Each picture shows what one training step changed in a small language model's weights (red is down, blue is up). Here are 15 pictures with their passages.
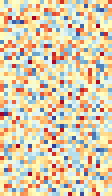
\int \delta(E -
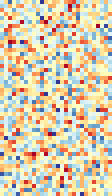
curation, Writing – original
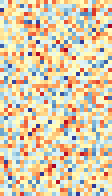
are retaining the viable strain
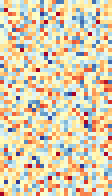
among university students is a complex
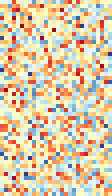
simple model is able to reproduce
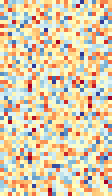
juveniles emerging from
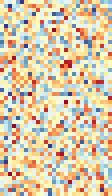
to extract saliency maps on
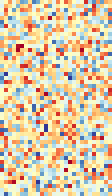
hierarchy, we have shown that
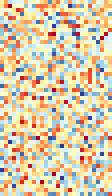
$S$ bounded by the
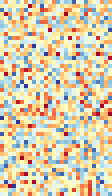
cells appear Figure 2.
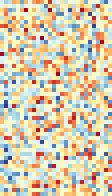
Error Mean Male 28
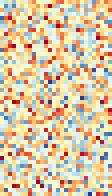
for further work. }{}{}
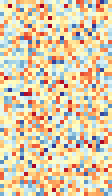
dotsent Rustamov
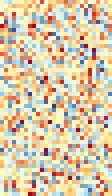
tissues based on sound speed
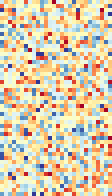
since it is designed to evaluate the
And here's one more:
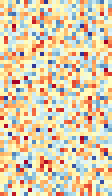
sau un procedeu în
